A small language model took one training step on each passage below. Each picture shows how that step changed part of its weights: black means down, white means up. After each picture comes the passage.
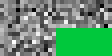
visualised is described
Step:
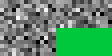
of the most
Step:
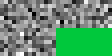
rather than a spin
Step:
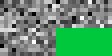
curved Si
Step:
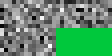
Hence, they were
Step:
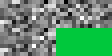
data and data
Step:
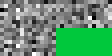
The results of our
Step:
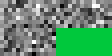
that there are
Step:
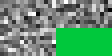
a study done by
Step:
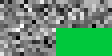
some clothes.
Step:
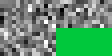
solids meet
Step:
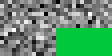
de ayrı
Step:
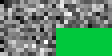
g -w
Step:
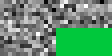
Customer has
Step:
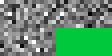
of context, shared
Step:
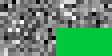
placed in a
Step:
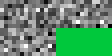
for fixed function
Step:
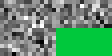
on the publicly
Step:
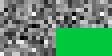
are in agreement with
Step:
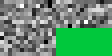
values (see
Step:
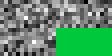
and the maximum cluster
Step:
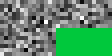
and cause
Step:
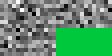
bir butun deb
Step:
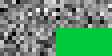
Alors que
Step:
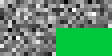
will indicate that the
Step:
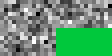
can be expressed as
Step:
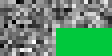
condition is specified
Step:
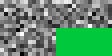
integração de
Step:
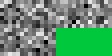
tendencias e
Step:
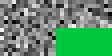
introduction of such
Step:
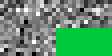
using the values presented
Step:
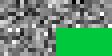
designed aerial
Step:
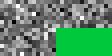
vector and the
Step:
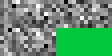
Social Science and
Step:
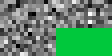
to the process,
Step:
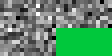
a stream prior to
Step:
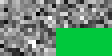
and strategy valuations
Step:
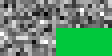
That reflects
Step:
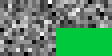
repetition from
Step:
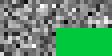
with the different types
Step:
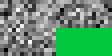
explicit prin
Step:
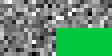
particle pairs are
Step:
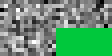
The determination is
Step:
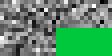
For each sample,
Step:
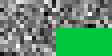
are known:
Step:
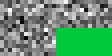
Hall. -
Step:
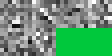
seria negar
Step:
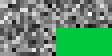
aims to
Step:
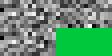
которые по
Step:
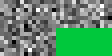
of 0° and
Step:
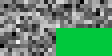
in a company
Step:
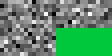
vertical directions,
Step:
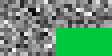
final version.
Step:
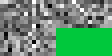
definitely show
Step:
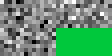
of 6 females
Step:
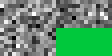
design of the software
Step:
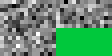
physical atoms, that
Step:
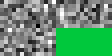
the RV
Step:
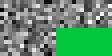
This paper is
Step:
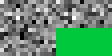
of students in
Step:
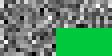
since they are
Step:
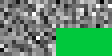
San José,
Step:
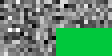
Sale a
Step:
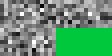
generating agents were
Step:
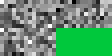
role of impactors
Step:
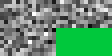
scale as $(1
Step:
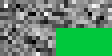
& Progress
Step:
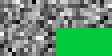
identification Fragment
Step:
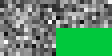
cited references
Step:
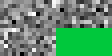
study locations
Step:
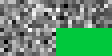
exchange his life for
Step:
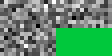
the universe and
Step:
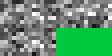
restoration and
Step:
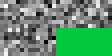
case at a
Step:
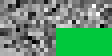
to which we
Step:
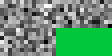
particles (as
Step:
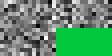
form of the
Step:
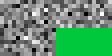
among Indian
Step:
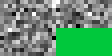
acudir a
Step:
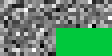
strong influence on the
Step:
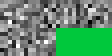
is whether the energy
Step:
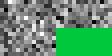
\item Apply
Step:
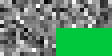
While in the limit
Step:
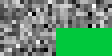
Post +
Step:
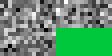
low distortion
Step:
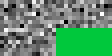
do impede
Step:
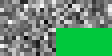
by the same
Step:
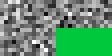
longer shear generated
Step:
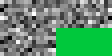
выводы об
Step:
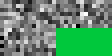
O estudo não
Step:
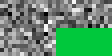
been performed. We
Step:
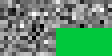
of ascending
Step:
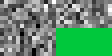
the same whether the
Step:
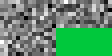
a power system via
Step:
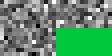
the data are shown
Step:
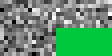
network are obtained by
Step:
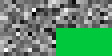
Союзу для
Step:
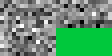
30 covariate
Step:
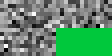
three relevant examples.
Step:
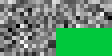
user and service
